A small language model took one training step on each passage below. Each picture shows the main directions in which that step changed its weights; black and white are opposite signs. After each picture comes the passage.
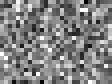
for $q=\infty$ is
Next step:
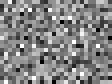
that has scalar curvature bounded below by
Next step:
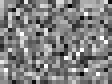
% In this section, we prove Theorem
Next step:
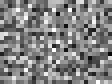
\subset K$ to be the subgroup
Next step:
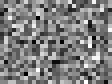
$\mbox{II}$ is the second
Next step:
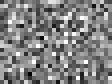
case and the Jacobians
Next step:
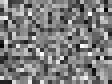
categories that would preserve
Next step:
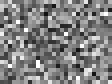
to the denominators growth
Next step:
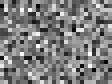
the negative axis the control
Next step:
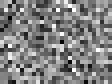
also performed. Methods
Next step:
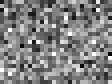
will find direct applications in the theory of
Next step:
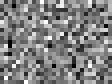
diagram automorphism. When $\frg$
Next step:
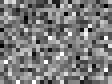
Lie group ${\rm G}_2$
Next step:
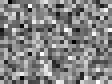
prove convergence of almost global minimizers
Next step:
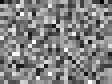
of the term ``coupling''
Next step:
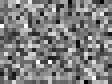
of the orthogonal trajectories to
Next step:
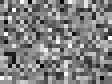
a non-empty fiber. However,
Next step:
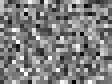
:\Longleftrightarrow \ \
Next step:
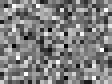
one of the following holds.
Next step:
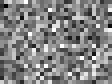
such that $M$ is finite dimensional
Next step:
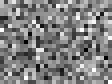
the same $\sum N_i$,
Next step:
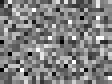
A continuous convolutional layer
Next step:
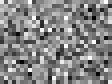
slightly more in this example.
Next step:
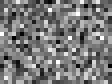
constructed examples with the same numerical
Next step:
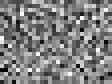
is greater than $\dim
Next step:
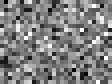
a contradiction for $k$ is large
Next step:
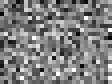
kneading invariants
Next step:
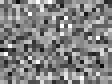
been interpreted as a Power
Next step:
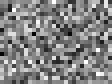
\infty.$$ Moreover, we have in
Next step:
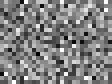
$B$-module categories
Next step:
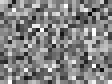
\end{equation*} and the same
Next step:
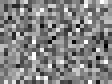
variance $\sigma^2 \in
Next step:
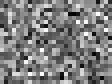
of communication. In this
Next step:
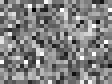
Yes intervals, then the
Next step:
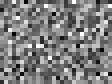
to learning communities since
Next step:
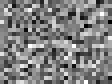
and degeneracy maps
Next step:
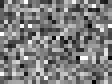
formulate the following relaxation of
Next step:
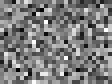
constant $C_3$ depends only
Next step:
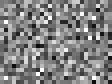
$G'$-homomorphism from
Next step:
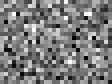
does term (4) by
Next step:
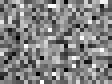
orthogonal to the original linear system. Using
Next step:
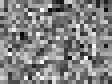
their case it is always a square,
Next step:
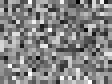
an homomorphism $H:\Bbb
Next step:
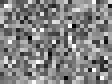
\eqref{box-m} for
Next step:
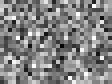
that $H_K$ is
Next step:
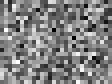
$f$ is a homomorphism of
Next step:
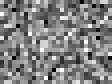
> 0$, construct a sequence
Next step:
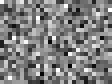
\label{bormap} There
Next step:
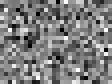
have $\dim\T_g =
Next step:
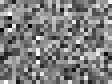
with SS and the bottom
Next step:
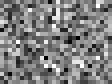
robustness with respect to the
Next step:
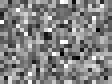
Sym_d$ and let
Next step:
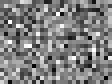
viscosity formulation of the
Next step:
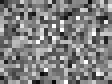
we have \begin{eqnarray*}
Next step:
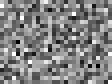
Lemma \ref{sl2}, we
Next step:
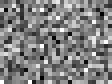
to sufficiently small surrounding
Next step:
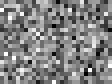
also think of $\chi$ as
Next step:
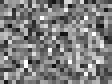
forms a frame of bounds $A$
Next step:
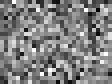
specifically like to thank
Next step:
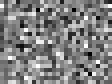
where $P$ is any
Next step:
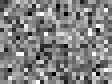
free if, and only if it is
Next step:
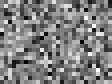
runs through the primary
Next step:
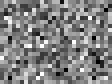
is horizontal and
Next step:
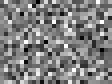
and polynomials. \end{document}
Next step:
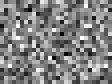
for all $k$ (see
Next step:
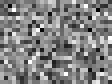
(0,1]$, since we have
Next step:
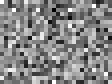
in Section \ref{infinite},
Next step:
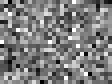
series around the origin and neglect
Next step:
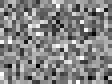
by Alon and Zaks
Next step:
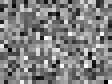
of computing the risk of
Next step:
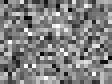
built into the construction.
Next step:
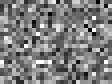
$\geq n$). Here is our result
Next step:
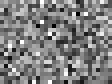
as a nested iterative
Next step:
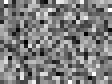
of $F(G)$ such that
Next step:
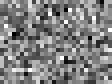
\hspace{2em}In this
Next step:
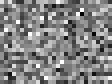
to a framed link.) Let
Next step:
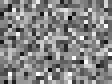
\leq \Delta \sum_{g
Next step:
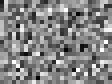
all $i \ge 3$ and
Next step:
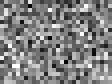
are displayed below. Since
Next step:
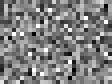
hence $e^u\leq
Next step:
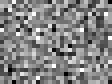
$\mathcal{D}$ we obtain the
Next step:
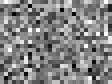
changing the coil discretization also
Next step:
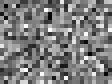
$U\subset V$ be a
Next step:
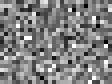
for all $\theta \in
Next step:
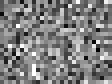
$\lambda \geq 2\lambda'
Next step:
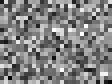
$l$) cannot be as great
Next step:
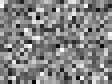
the renormalized basis,
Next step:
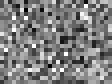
is called the \index{viability
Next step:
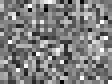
rate of Poisson convergence. {\it
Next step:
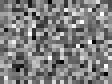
Y_{2k}$ such that
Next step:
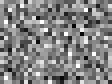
by meromorphic extensions from
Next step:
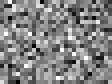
(C9) holds for
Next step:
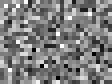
where random variation can often be
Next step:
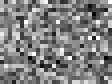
of $g$ from $C$
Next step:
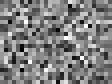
(Russian. Russian
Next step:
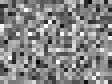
half-sum of the positive
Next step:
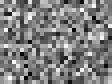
and $M = Fr$ on
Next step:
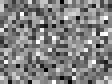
write \begin{eqnarray*}
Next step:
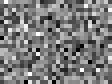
A\big\}$ and noting that
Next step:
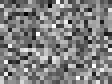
are circles tangent to the unit
